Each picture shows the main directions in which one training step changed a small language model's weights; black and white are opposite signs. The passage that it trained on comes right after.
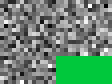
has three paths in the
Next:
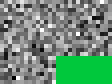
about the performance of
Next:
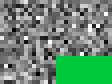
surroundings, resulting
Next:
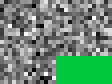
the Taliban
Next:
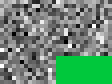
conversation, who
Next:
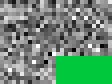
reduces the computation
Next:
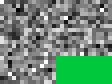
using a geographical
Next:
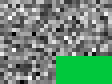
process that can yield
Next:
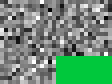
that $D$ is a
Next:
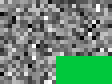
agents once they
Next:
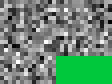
$K'$ by using the
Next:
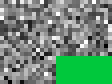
discharge. A
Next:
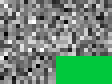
filled Ce
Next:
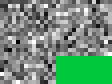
of such a metric.
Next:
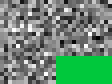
amplify it
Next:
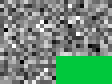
allows the production of
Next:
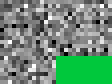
\A/v$. Thus
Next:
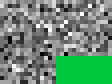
the opposite
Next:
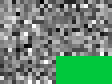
class of slice
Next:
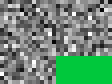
for three exoplanets
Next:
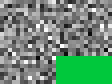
the first three years
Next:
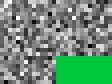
Alpine yodel
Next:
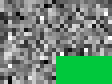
preserve parity
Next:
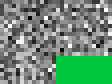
years it can be
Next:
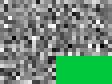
those based on the
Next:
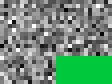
(viewed as a
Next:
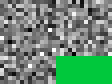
these statistical models
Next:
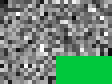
facial expression and
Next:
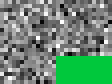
Qualitative study
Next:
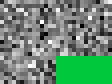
but the highest in
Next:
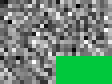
filling up the
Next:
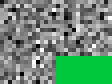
$d$-dimensional linear
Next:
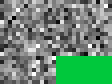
This means that the
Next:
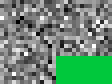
allowed participants
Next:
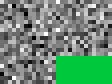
left part of Fig.
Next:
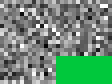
reports of the
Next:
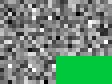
- Kinley,
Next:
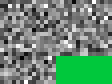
of kernel methods
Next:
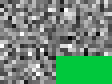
$u_{\delta}$ are
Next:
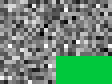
certification process
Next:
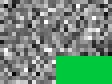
equation of state relation
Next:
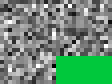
into $H$. Put
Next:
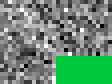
also by individual and
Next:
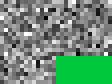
differential forms along
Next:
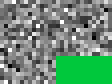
(a contracting path
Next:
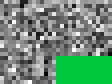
be any projective class
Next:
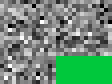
by nurses is
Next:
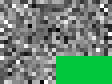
using the cutoff
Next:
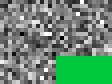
single degree of
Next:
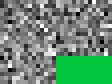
mirror symmetry
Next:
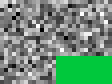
a composite
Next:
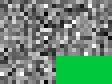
of grapes are
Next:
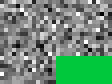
on both sides with a
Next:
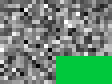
and Voisin
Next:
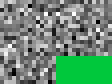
priorities which need
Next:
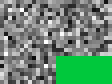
and $c(\omega)$
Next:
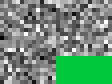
gain good eating
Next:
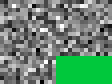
above Lemma is a Theorem
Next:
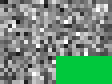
what are the factors
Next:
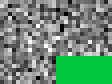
the silicon
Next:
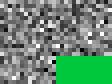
we conclude that
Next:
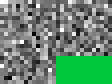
scalar curvature,
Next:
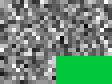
Graph Routing,
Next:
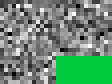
possibility complex to
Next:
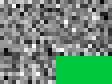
extraction matrix based on
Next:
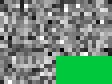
health care and
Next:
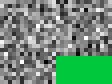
the definition of the
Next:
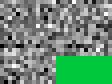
our third research
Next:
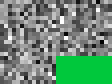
strategic tool in
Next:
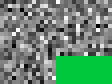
in the reaction which
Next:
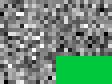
time 60 seconds
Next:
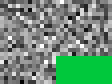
a surface phase separation
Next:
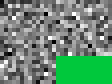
axis system;
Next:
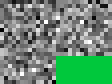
work and a clear
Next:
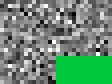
in public
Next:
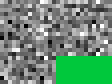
international loans.
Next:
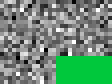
and subsequent increases
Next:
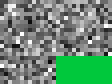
based on the written
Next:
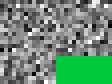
as a theory of free
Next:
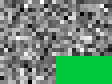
by the orthosis
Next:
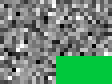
this paper we generalize
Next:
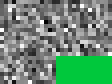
compactness assumptions.
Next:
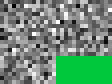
action is the GS
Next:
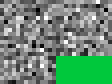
that yields the minimal
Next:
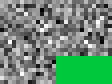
increase, denoted
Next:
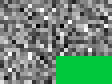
energies. By
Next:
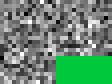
U$. Assume that
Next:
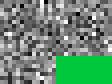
dt$, and the unit
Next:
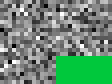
and Motivation}
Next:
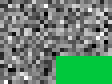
of all graphs shows a
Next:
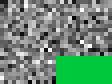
\text{free }
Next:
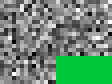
and meeting with
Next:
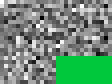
a momentum
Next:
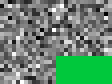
to $n$ and
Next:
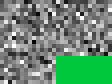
to study the variations of
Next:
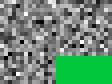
R. Ammar et
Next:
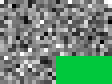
SHGs in
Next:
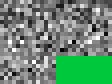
acts as a potential
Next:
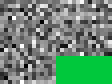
in step (I).
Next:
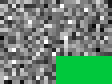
obtained the following system;
